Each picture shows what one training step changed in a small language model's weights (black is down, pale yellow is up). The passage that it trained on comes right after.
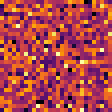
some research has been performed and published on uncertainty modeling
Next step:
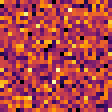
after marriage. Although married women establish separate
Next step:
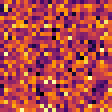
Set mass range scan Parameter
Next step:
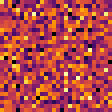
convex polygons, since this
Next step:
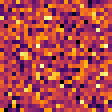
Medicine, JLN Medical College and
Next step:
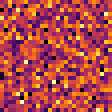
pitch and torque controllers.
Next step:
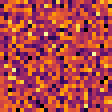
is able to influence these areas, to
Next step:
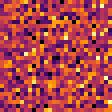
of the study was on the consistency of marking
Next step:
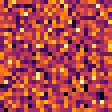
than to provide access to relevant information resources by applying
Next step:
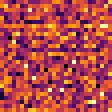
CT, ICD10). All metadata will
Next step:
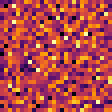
consortium—composed of the
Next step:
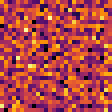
Innovation and Technological Development, Republic of Serbia,
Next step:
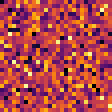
etc). This will go a long way in reducing
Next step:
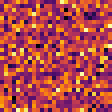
the basic raw materials that are used for constructing
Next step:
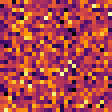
cognitive pharmaceutical services, which is defined
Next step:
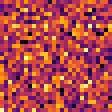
429 conservative strategy probably allows
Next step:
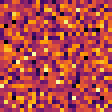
analysis indicates the limit for when the exact position of
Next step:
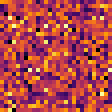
few drops per day, or in some instances
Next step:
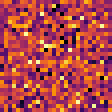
lower limb ischemia (Group
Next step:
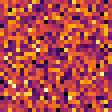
tailor properties is a potential benefit and the
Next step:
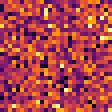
stress conditions. The water status of both treated and
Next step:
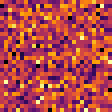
she consults with trusted colleagues
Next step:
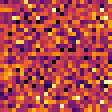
level Involvement (C-I)
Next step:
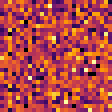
Clearly, $S_t =
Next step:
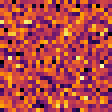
participatory planning, beneficiaries are actively
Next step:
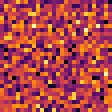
the diffusion of innovation, the consumer behaviour characteristics,
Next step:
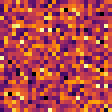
Funding and Project Funding
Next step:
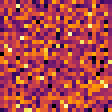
thematic content analysis. This method of data analysis
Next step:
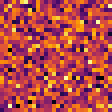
in the table (column and row) do
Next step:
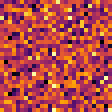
emit fewer hydrocarbons than
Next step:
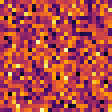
apply for jobs in the organization. Selection may
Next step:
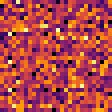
developing field in which Canadian investment has and
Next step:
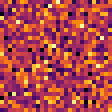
Dispute*. (Web log post).
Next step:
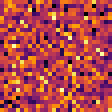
are well-known biological control agents for
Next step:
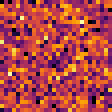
keloid pathogenesis. *Br J
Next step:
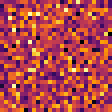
pass through the glomerular endothelial
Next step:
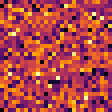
explores the need to dispel ignorance
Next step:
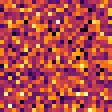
results for estimating natural frequencies and mode shapes
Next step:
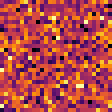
of *Spirulina* and selected animal
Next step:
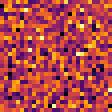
silver nanoparticles revealed by FTIR.
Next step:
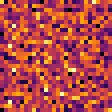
no genotype was immune (Miller and
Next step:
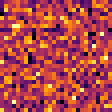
Match Book is the CFMS's main
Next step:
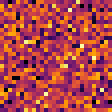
harmonisation. *The Science of the Total
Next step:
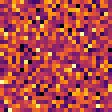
loved ones been tortured and
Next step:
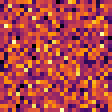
proposed in literatures. In this paper the performance
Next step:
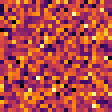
The importance of soft tissues and in the
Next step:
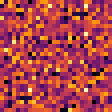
often poses challenges for the use of secondary raw
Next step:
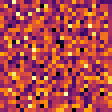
the geometry given. Has the grid
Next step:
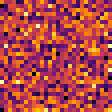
path loss. Specifically, the THz link
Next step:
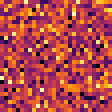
which, as indicated, must be at least three
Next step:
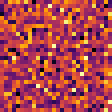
In the research of the state and process of
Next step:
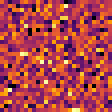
while improving survival and reducing recurrence.
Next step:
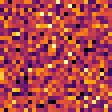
[76]. Despite most of the previous examples being
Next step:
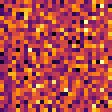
policy has had a positive impact on their working
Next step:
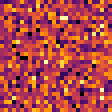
to determine normality. In this instance, a
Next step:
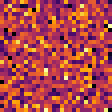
from the first symptoms], [Domestic
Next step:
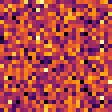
Rs. were recorded for Bedford bus
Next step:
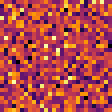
most active compounds – the acute toxicity were
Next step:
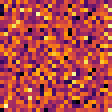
Community dominance (DI)
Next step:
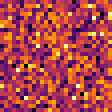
assigns to each element of the universe of
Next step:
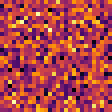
majority of social problems in the cities.
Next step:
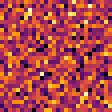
media, and also one of the methods of
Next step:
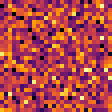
signal from antenna port p and generates a
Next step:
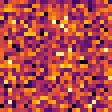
by X–ray phase (on a
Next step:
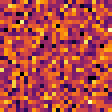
were 1.22 in buffalo than
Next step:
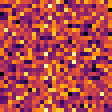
$$AWEIsh = 4 \times
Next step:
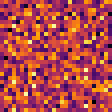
- the land manager's view on what good land
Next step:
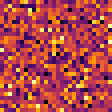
in production with their final yield in the form of
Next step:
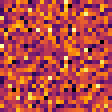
Pauhesti, Ziad
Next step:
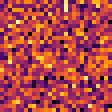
ones that most often cause the amount of nitrate
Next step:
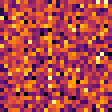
V. Singh* Department of
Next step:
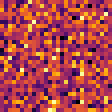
self-determination, and a sense of
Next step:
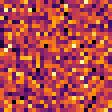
for user to find the movie included play
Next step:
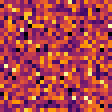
comes at the expense of relatively higher
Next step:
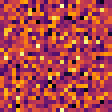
of the mechanism that stores extra energy in
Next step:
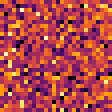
biologically active ingredients
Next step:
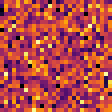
The significance level is .050 Supplementary
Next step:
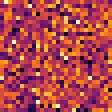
align with revenue inflows.
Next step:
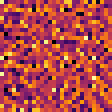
and open geospatial data sources accessible to the
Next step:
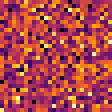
controllers and controllers to actuators.
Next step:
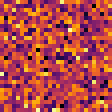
the Cassini identity (3) to the
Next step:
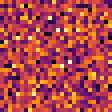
around nest sites over a range of observational
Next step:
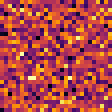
effect with subsequent doses. Partial
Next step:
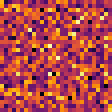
psychological and physical health, and academic performance
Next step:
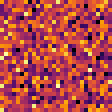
— confirming that the direction feature captures
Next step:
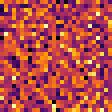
department between August 2022 to December 2023 Study design:
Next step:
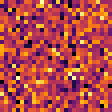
dissatisfaction. Finally, the term *life
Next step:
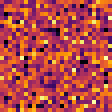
was considered as significant. RESULTS: In the present
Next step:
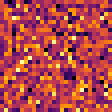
well-defined schema and structure in not
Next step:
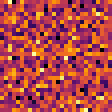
anytime. Anonymity of the respondents were
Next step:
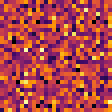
of the engineering profession and method, while providing exposure
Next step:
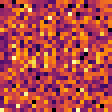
system failure is stable. The second Weibull
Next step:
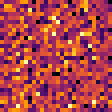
of microorganisms according to vaginal community state types
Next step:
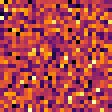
functionalities of data mining. Collectively this
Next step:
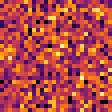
of infrastructure and space has reduced considerably by offering
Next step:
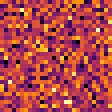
mixtures with mixed-in additives and
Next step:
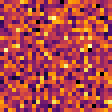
of evil emphasizes moral evil
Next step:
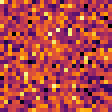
be focused on the deeper investigation of community
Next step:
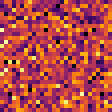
reduction of energy consumption in mind. To better understand
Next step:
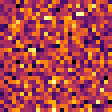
marine sectors for the graphical representation of the
